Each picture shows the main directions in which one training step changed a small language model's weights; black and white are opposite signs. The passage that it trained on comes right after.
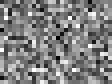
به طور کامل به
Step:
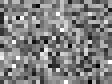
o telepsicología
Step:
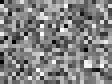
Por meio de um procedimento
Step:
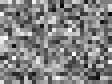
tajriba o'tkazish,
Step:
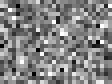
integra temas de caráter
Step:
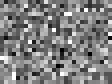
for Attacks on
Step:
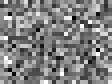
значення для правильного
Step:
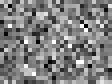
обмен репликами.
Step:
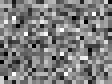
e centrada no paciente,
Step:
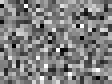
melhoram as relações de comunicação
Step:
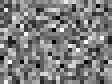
embargo, en lugar de
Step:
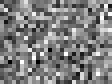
serviço psicológico que corresponda
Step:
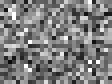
moyilliklarini bilish
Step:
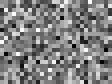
have limitations due to
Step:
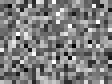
Folge. In weiten
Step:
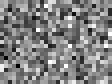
in the field of
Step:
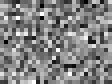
S_inv γ m p
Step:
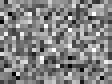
(2) expérience
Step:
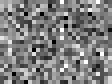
создание единой концепции
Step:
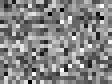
e emocionais que serão
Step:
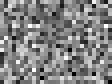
de sus valores de (n).
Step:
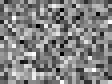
6. Обсуждение
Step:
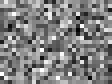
qolish, sek.;
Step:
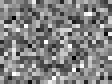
résoudre multiples
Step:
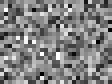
состыковку стратегий
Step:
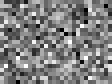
implémentation, il
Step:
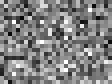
вращения сохраняется
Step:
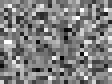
на рынке. Ключевые
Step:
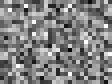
berdasarkan topik yang
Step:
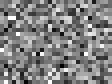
Athan Palveru
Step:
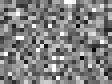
fuqarosi, chet
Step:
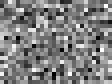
yang diperoleh dari data
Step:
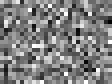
toepassing is op de
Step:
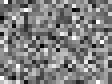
encounter challenges
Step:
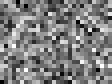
2.3 Triagem No
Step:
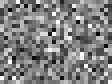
met converteerbare
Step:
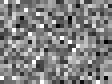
de l'autorité des
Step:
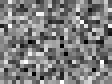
тесту на слух.
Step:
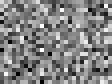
publicaciones sobre esta categoría de
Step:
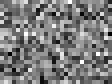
una guía metodológica, la
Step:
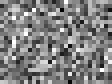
yang berlebih.
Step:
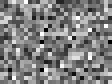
saqlash juda qiyin
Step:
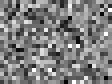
la representación del jefe
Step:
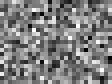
tajribalar amaliy ahamiyat kasb
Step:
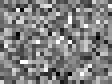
Cumplimiento 1.
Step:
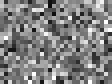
институциональной стабильности
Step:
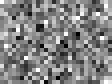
местного пользования, которые
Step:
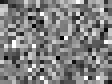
mavzusidagi Respublika
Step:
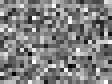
üreme mevsimi
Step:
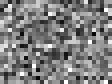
boʻlgan yurak,
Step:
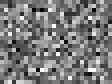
г. Сумгаит,
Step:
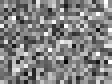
мировой экономике необходимы
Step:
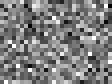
omillar ta'sirida
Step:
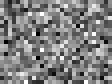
оценить шахматные
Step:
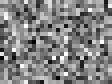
цін у режимі
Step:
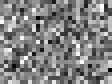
belajar. Syafie
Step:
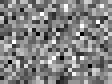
da análise financeira,
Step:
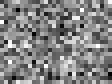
que afectan al cultivo
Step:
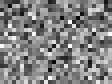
постсоветские страны,
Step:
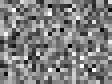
Daler Rustamovich
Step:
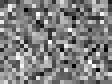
como que tal no hacia
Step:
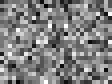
mashqlardan foydalanish 334
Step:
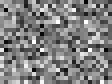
visión de economía capitalista
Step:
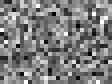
Fachkräfte sind
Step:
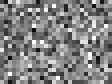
dasturlar chuqur
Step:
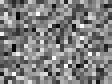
a entender en qué momento
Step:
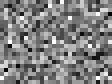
банковской отрасли.
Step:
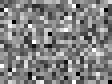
Learning – CLIL),
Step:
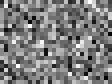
infiere del art.
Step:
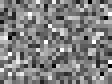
contestazioni o
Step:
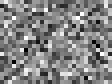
различного размера, а
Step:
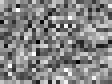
Figura 5. Reptación
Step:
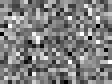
до таких країн.
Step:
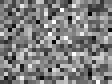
yang terjadi. 3.
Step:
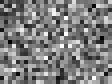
bois o`quvchilarning
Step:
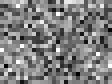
bir necha yilga ozod
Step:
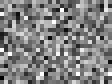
adabiyotida munozara
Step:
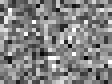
o pelas algunas vez,
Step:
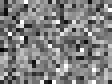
el procesamiento y análisis de datos
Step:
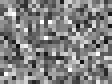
auch thematisiert, aber als
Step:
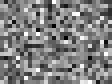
dân được
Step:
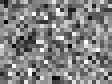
conceito estratégico da
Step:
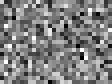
через реализацию которых будут
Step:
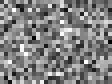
long terme en proportions
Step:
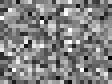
1 Einen einheitlichen,
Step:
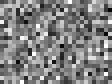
tidak mengetahui
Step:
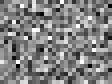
konferensiyasi. –
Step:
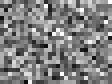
tempat umum secara dini
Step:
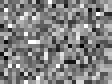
млн. руб.,
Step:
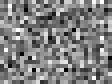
bowiem musiała
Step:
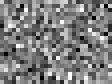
learning for multiclass
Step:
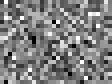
Фінансові та
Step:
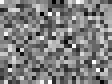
identificar un mínimo de
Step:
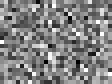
in strength of hands
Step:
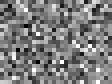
de análise é baseado na
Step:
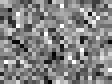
long-term service,
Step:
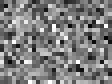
đề STEM thông
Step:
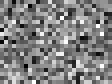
de um algoritmo de
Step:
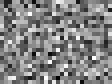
semelhante com as
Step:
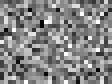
no sistema de taxa de
